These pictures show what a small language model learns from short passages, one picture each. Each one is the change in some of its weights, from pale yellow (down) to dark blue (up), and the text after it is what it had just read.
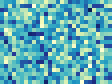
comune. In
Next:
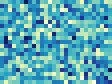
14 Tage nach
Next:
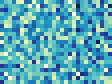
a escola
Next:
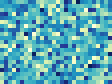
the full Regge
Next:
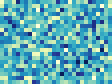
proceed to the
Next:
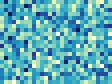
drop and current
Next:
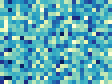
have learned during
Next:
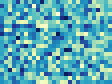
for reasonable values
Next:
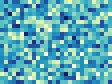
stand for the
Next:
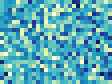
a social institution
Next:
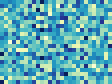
The number of free
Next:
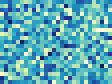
of this mental
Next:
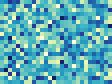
the literature as the
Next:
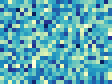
second lateral
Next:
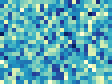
ve bilinç
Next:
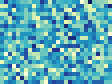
treated as the
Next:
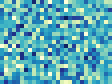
from the SDSS
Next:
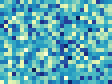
b) ground state
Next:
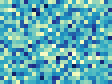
lives, but
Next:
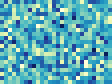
almost constant when the
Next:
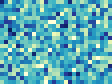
as the original pure
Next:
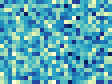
en situation de
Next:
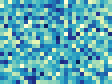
lowest-order operators
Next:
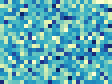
of dynamic
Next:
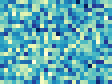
com volume de
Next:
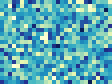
different operators would be
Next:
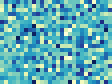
which are chosen with
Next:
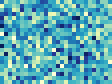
copper). In
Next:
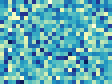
few 4d and
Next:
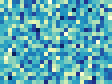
or complex values.
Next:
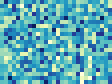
one. The use
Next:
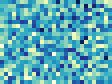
de la evolución
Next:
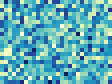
consisting of the
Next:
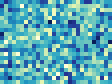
salud mental
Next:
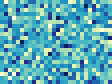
of the strange
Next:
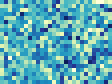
of pulsar
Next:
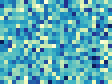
les crises
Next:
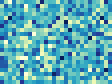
com apoio
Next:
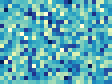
run drew
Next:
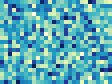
be heated by
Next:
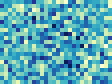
weights is an
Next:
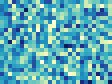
for angular momentum in
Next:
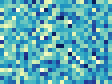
methods, see
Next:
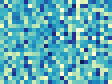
ini menjalankan
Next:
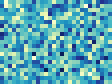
monásticos y
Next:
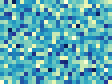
in the context of
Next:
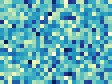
compared to our
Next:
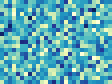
can be expressed as
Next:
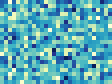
than one singlet
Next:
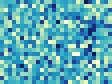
also have axial
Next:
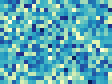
the events from each
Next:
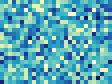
va ritm
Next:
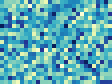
ta'sir etish
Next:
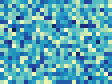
in a finite range
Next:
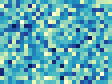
As illustrated in
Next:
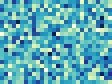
insertion of the
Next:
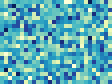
collected by the
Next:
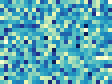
DMI strength of
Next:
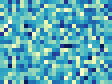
to get a
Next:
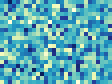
So the goal
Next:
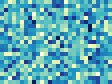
mediates the
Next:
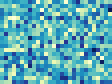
through all 8 generic
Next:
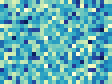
falsafa doktori
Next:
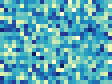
its higher symmetry and
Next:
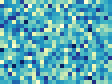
therefore: \[
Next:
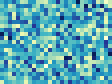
de burgers
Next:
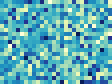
network consistency is
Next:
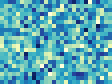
ans ont le plus
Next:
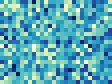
а также
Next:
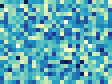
condition is used to
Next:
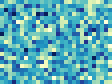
solid and dashed curves
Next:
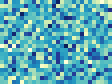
of the surface
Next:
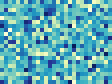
when evaluated against this
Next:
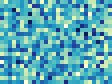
de Minas
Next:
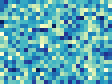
following cuts and
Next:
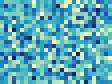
pathway, in
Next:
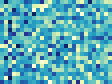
increase in the
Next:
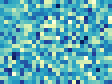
in Figures
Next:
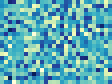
el excedente
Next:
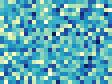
beruvchi muhim
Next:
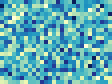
correlations with topological
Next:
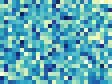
of this lowest state
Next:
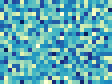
last pumping
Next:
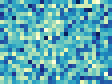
ya que pone
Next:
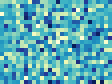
pentru amplificarea
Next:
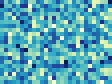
tidak hanya
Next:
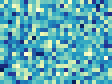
на АГ в
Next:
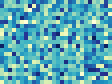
leptonic tensor
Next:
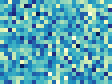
and future work}
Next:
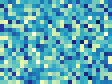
favorito la
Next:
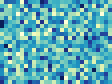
filling process.
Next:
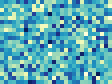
next section, we
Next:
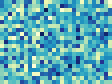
welche diese
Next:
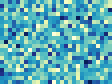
are the channels
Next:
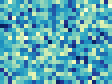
eng yirik
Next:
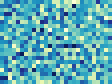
from explicit molecular dynamics
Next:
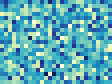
almost seven
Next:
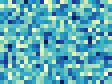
muscular é
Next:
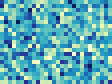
visibile in
